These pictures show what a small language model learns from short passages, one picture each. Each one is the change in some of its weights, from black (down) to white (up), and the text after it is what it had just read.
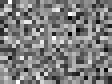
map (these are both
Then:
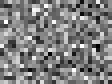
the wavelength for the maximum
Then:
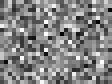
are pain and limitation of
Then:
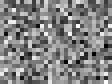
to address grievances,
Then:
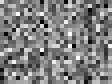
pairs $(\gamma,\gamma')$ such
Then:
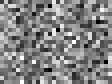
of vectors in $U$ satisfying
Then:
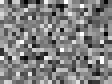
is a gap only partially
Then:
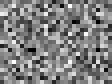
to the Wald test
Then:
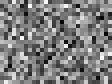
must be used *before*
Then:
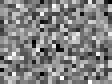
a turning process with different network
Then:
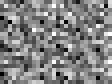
\end{align} for
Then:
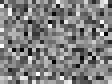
The road inventory of the
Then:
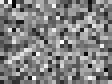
have two ambiguities
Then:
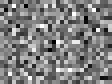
the Blanchard's
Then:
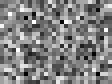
case, supplemented by
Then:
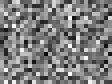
computations in the special case where the
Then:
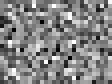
equation} \end{equation}
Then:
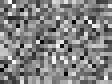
it from salt water intrusion
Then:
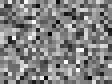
In particular, its exceptional
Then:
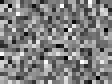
installed. [10]
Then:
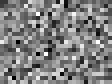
it would have cost to make the required
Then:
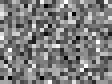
dimension $d=3$ the cases
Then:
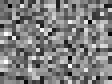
The culture of the Parsis
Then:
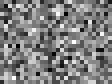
especially the bifurcations,
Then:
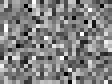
style. It is possible to
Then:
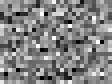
hypothesis was advanced;
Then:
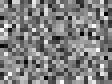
F. *Alcaligenes
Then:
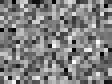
by a mollification argument it can
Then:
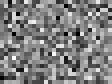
v1-v7 \item
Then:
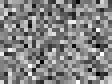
classified according the meaning of each question
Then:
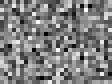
also in polynomial time (see Section
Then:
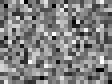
of the ${\cal A}_r$
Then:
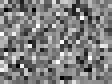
work miracles for the
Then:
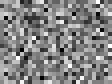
innovation, mechanistic understanding,
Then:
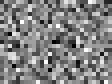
accelerogram as a
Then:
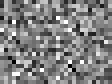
a finite von Neumann algebra
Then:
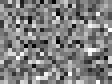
- Traffic intensity prediction
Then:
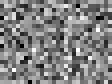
can be summarized as follows.
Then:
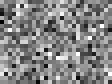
the results, regarding heavy
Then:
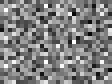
The variation of the temperature in the
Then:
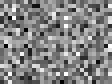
efficient, except when the parameter
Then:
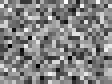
with sensors in drilling
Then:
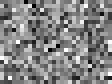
be diagnosed via history
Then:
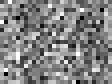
ways, so with several triple
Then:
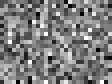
the long-run PPP using
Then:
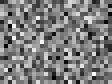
France Europe 14 March
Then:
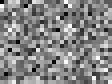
models and scientific applications. These
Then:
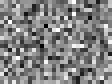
high presence in *Parkia
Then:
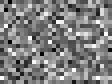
oversight. Unlike
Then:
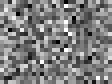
the curve $\Gamma_0$ is
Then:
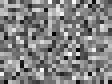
the sales, purchasing,
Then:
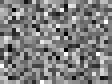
exponent (n) was below
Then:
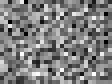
above the threshold of
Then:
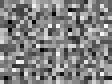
speakers too), especially
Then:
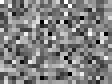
of a fibration. Even
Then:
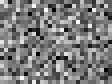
The first equivalence is the V.
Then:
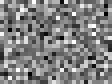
then $T$ spans a
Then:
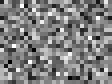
that Yanito is described by
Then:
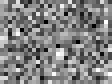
cores, together with unified
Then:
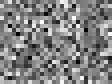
Early preventative
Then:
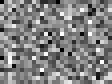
compared with the control sample.
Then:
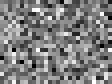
initial cost might be high, the
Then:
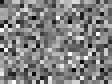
described combustion model is
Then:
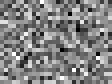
software that distributes trust
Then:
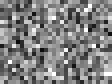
subgroups of index at most
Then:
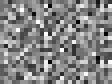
in a distributed system.
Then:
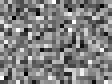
when we try to keep
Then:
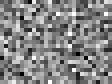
reside on one's computer or
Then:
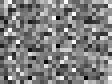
\to \infty$. We hope
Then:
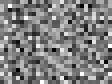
second derivatives of the shape functions
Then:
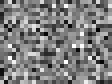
\right)\zeta \left( 4
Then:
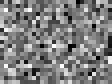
It was proved by different methods in
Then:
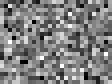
and $y$ are nonnegative
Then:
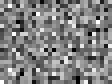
Pearson coefficients ranging from
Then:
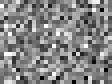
all the relevant interactions and analysis,
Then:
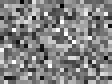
many boundary slopes for embedded
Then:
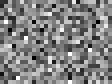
model is criticized because it
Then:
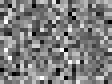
the {\it (Injectivity)}
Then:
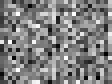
\left( -f+\sigma
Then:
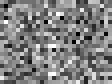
treatment protocols, review
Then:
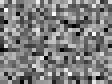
beam-column joint,
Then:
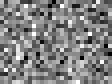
or diagnose a condition or to
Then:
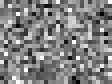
over an edge $e$ and denote
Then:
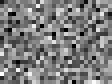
spaces $\lopiw$ was
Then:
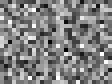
under the conditions of “standard
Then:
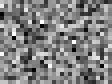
accuracy for binary classification,
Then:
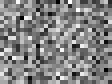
quite generically from a
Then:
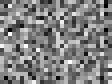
the augmentation map
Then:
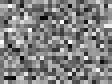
can be held responsible for
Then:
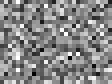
to the experience in health and
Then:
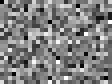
is considered to be below the
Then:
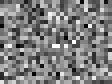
show that Riemann's definition is
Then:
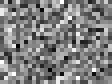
induction is the first consistent case
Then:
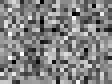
- regulated recreation area
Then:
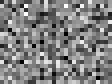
found to be 12.32 and
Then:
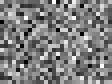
T_s), as well as the
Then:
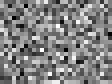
are not consecutive, as
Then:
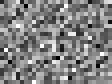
$b \leq k$, and if
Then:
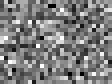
The thesis is aimed at
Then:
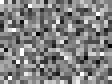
the National Agency for Food
